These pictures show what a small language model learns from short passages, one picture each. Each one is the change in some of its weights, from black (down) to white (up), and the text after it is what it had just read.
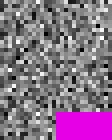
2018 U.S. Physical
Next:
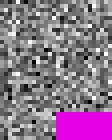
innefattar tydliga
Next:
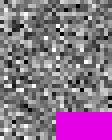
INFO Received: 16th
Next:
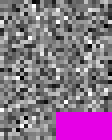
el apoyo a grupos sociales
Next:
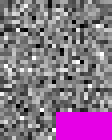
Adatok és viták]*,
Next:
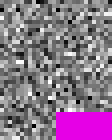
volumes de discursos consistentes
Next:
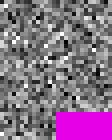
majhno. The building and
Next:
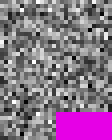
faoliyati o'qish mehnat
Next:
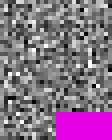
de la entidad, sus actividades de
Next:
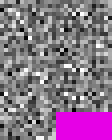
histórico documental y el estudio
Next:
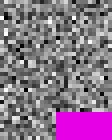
*The Stata Journal*,
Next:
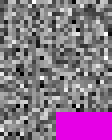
deveria de fato receber. De
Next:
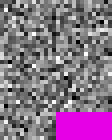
partir de documentação indireta,
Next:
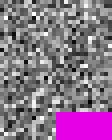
frutos revestidos con
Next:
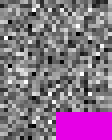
шаҳри, Учтепа
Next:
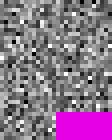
de saúde mental com base em
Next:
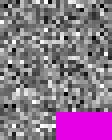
Perubahan penggunaan
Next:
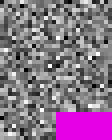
от других областей своей
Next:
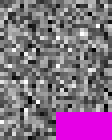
коллективная монография. -
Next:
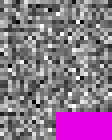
Photonics. Rua
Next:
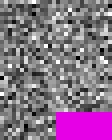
3. O‘zbekiston Respublikasining
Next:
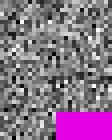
tentang Standar Nasional
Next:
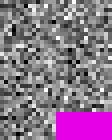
os padrões para educação
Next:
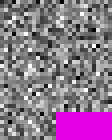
Kuinka monta tuntia
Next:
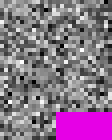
Aholi yildan yilga
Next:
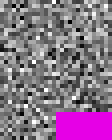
de religiões como a católica e
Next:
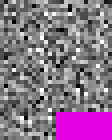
"keranji" olarak
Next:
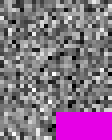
tendentsiyasi mavjud
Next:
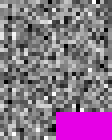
xil maqsad va milliy
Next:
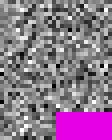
Шундай қилиб,
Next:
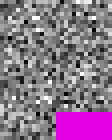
melalui perlakuan fisik
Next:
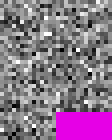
e eventos comunitários —
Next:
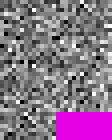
Марина Пінчук);
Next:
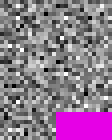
método mais utilizado, quando
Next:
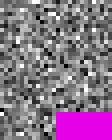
va modernizatsiya qilish,
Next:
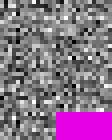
lábio superior Tabela 1 –
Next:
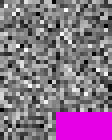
morfologiyaning shakllanish
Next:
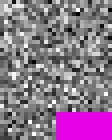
Üstteki tablo,
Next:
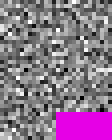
sanagacha davom etgan. Bu
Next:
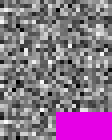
т. е. наблюдается
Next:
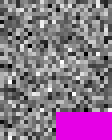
Punto de encuentro entre lo
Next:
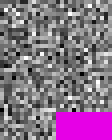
para las adicciones en los años 80
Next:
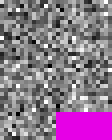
10- тахогенератор,
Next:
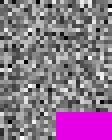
New York Times*
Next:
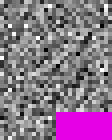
ичига олади. Шундай
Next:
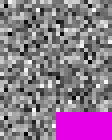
și îmbunătățirea
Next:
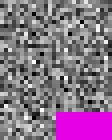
увеличением частоты
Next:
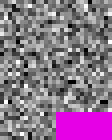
conclusão de contrato de consumo
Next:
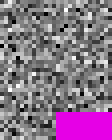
methode vereischt. De
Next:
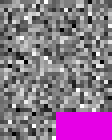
Ocherk o'ziga xos
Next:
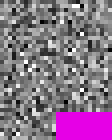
A lo largo de la investigación, se
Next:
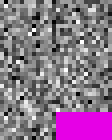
Ein Überblick des
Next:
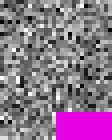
cada Tipo de Métrica.
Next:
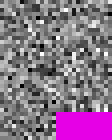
nadaljnjih analiz in
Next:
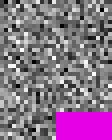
hamda huquqiy standartlarni
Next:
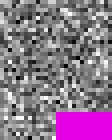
Uzbekistan. Journal of American
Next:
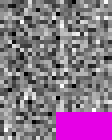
significativa entre os grupos A, B
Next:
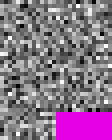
(CAP) a permis de comparer
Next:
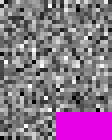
IConvertible {
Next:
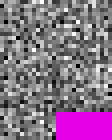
główne zagrożenia
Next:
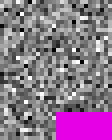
AK. Smoking Cessation.
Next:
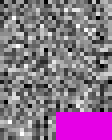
oʻquvchilarning mustaqil
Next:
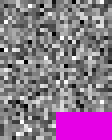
OGP. **Neurologia:
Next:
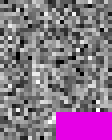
Experiencia UDAX, 2022)
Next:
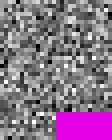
salohiyatli) liderlar; -
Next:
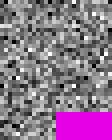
algoritmo verifica se ela
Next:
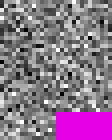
/ Iron powders with
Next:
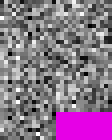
door die stijging de netto
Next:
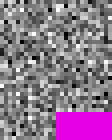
вступает в реакцию.
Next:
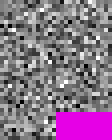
la/les moustiquaires ?
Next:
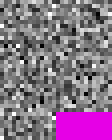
of the individual are revealed.
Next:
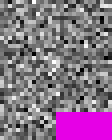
amalda sinalgan bo'lishi
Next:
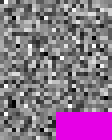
research was used as a method
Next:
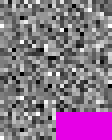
yoshdan 60 yoshgacha bo'lgan
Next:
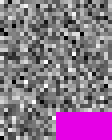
Tadqiqot maqsadi:
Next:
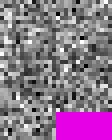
oraz marzec 2016-maj
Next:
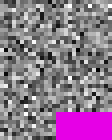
Shu munosabat bilan mazkur
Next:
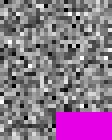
el recate de los saberes de los
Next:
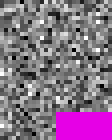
relativně vysoké
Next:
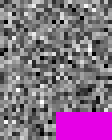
Gontijo. Brasília:
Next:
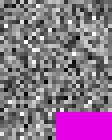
the mother tongue, the formation
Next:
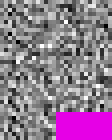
so‘rilarning o‘zaro
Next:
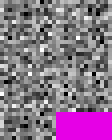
yordam ko'rsatish va iqtisodiy
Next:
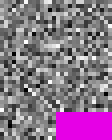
Юревич А. В.,
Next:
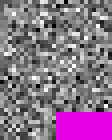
o presente singular da criança é
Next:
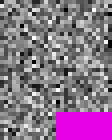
Перспективним інструментом
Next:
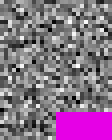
sohasini isloh qilish
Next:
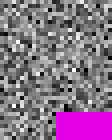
М., Шакиров В. М.
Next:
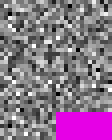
classroom metodi Bu usul
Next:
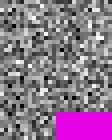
bag‘ishladi xonlarni,
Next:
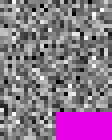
sóylew qábiletine
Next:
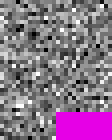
[15] та ін. Незважаючи
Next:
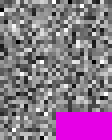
ebeveyninden önce
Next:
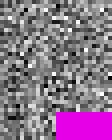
su legado científico, por cuando
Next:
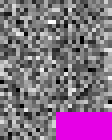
xulqning shakllanishiga
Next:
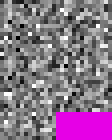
Levitsky e Daniel
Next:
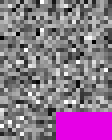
con la sola ayuda de nuestro
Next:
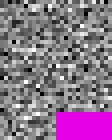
228-сон қарори билан
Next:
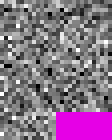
program pembinaan dalam aspek
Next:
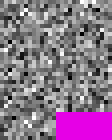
ajoyib ma‘lumotlarni ham
